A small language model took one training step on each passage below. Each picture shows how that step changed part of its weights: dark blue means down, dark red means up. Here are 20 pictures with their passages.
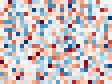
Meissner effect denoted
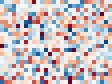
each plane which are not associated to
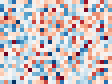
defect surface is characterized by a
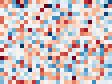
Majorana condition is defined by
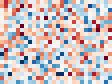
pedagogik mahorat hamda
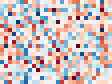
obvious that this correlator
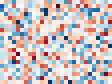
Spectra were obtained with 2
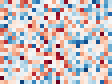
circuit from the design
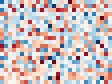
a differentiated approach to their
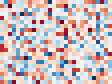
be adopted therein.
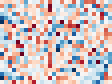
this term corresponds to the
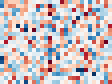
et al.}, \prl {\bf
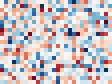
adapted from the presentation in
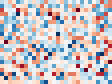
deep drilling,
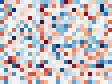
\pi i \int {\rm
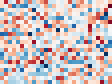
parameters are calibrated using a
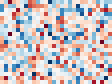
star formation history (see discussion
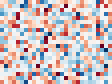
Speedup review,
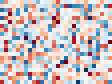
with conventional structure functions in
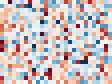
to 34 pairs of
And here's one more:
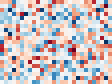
[...] Parágrafo
